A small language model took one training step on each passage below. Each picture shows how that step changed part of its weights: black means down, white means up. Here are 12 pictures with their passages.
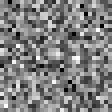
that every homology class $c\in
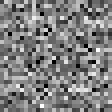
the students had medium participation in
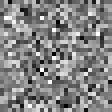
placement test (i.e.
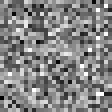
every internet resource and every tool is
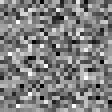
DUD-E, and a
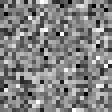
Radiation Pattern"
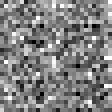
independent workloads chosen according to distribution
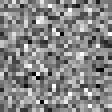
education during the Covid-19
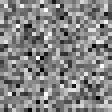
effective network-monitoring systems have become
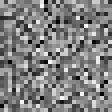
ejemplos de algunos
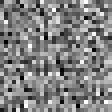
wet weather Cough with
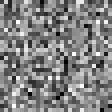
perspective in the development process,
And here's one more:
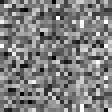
released with minimal management effort or
